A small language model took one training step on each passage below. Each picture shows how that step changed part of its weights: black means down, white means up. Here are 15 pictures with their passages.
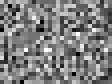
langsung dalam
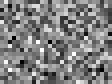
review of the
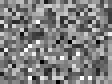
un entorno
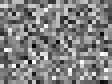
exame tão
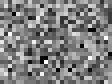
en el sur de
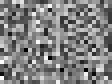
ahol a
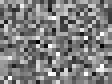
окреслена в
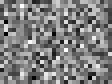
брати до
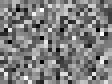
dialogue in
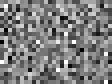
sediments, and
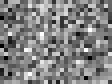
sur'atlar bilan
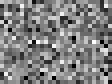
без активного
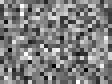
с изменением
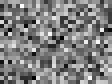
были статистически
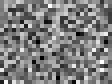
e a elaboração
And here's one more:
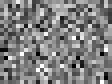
negatif bagi
